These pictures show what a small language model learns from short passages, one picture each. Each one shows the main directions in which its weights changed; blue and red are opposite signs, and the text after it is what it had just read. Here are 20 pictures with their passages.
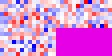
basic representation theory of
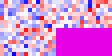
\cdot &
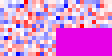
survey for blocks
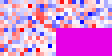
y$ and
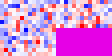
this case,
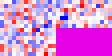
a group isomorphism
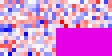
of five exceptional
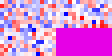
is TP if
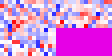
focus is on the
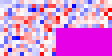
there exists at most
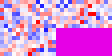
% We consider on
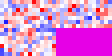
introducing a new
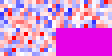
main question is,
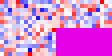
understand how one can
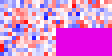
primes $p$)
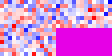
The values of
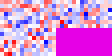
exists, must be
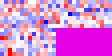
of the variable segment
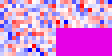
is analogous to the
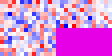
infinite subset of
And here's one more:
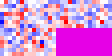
the symmetric positive definite
